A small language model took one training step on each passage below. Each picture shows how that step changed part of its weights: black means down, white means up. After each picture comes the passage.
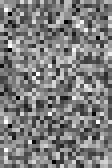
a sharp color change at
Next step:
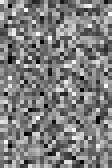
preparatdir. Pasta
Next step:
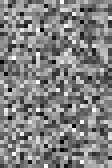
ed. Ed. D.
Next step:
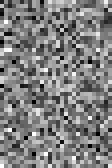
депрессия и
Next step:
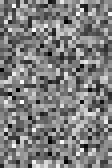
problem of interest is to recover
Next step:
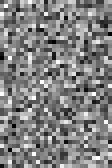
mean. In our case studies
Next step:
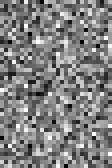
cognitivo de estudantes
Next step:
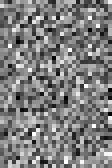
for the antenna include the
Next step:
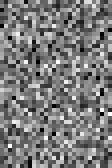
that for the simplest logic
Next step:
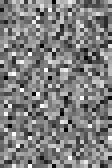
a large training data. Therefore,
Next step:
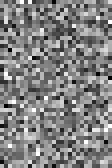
$p$ at this point,
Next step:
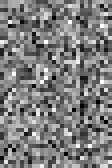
component of the Green tensor,
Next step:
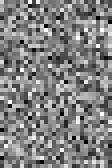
machine $i = 5$ we
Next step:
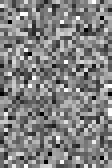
giving context. The prompt
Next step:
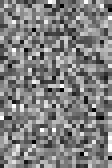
embargo, se
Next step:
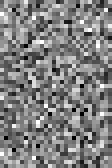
qo'llashda yagona
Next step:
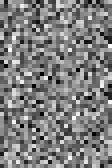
during the research process, and providing
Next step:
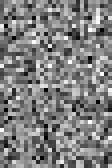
rectangular template
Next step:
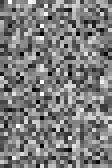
mean and standard deviation of the
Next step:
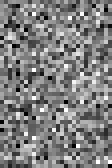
lead to complicated scalar functions
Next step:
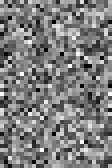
management and judicious use of
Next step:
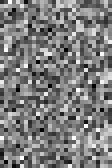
presented by means of genetic algorithm
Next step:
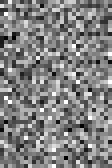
цифрового образования
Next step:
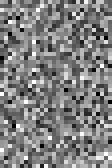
same as the final convolutional
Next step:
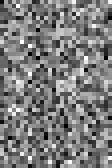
passou pelos olhares
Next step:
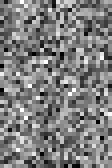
the decision-making process %
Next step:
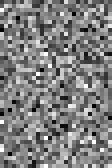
a distintas áreas
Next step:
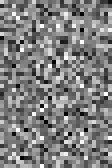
v \cos (3 \alpha
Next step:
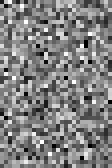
зазначає А.
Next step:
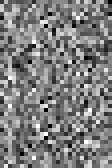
the same time, we assume that
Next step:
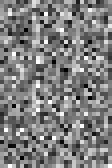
lugar a la formación
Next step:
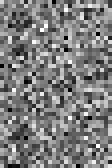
rely on different theoretical calculations and
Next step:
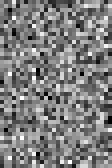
We are indebted to
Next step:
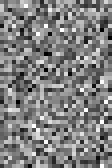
these classifiers require a
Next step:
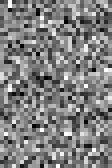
shows the Comparison between academic
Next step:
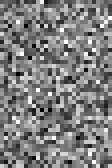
nepotism, all
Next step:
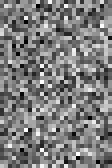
Suppose that the relaxation rate
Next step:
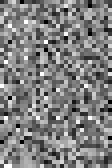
середній вміст
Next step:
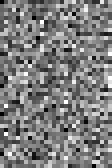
Participación de Colombia en
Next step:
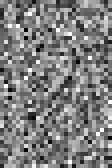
potential customers. The
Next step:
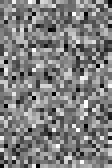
is the most relevant when studying
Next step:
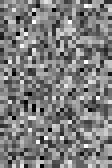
to cavity-bearing
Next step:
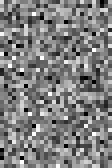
complicated strong interacting object
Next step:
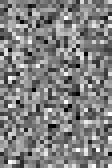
Ortalama fark
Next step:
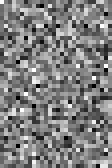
in people aged 65 to
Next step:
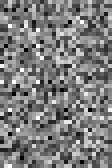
the Lorentz Lie
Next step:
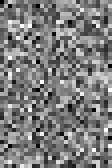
esse tema porque
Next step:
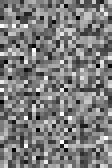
gain for each subchannel signal
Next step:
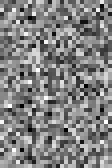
this paper we introduce two classes of
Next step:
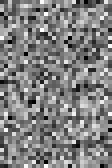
wide range of applications. The example
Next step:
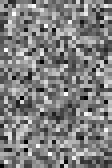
Indeed, the three-point
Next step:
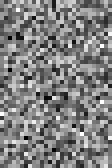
the audience. A
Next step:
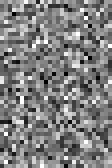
BCA dengan nomor
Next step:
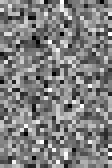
dos remanejamentos
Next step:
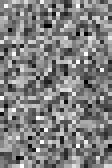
werd opgelegd om
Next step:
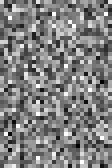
strength of the DMI and
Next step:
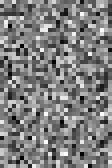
e cuidado com os
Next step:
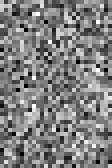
modified to capture the core idea
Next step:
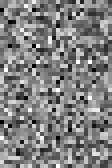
human evaluation scores shown in Table
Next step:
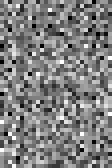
getting the login credentials
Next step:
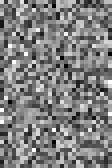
of the system, insulation
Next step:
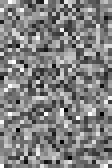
Realizar permanente
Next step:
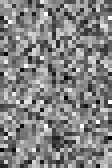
the projected reach of LHC7
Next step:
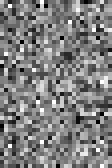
4000 used (high rank
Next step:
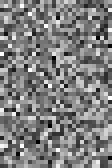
on them and reacts negatively
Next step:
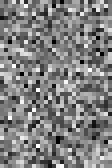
investment part. See more
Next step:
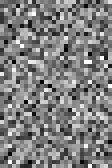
with the mass-shift of
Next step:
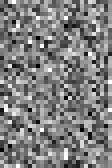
O descarte e a
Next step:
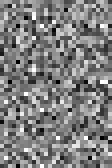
of 436 variables with 4 interactions
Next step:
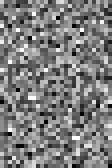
modes with $p>0$.
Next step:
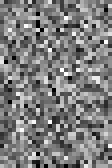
mínimo de eleitores
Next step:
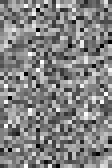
our selection criteria. In panel
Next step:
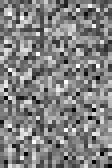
бир бирига
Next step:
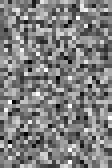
N., Yemen,
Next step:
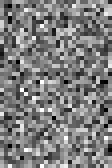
of approximately 312 m above sea
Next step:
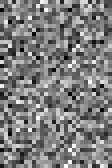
Multi-PIE database of
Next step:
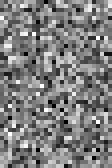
rich about herbal medicine,
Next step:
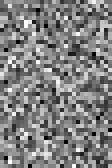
description proposée en 1998 par
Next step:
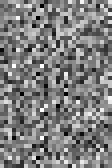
the definition of free states and free
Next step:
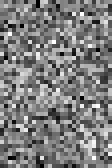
elimination of cheating
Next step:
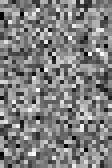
similarity with SC state, this
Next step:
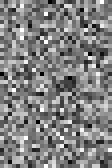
CO-stretching band is
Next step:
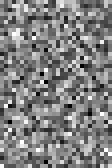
Diagram of structural matrix
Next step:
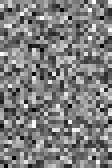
using archive with variable
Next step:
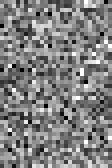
The FPGA is used
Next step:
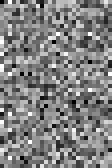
Девочки Годы
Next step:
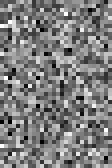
Leitfigur echt
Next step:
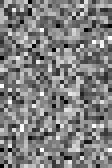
organisasi terhadap
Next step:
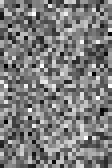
in line with practical constraints. These
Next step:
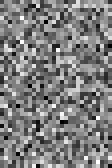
of Students' Engagement by
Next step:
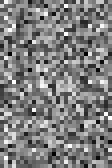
single peak. Otherwise,
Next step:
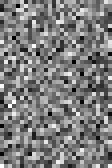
to prevent an effective corona
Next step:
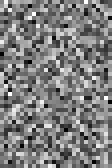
del voltaje. De
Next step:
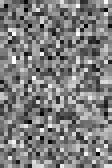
glucose transport described is
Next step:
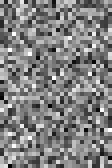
of students' speech creative
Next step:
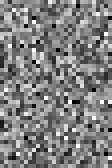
reference stars are preferred to
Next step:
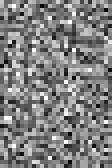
Signed Rank Test
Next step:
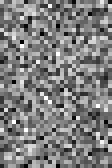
impediment to that research,
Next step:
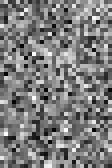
Relief from symptoms by
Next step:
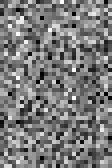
flexibility potential in the demonstrations
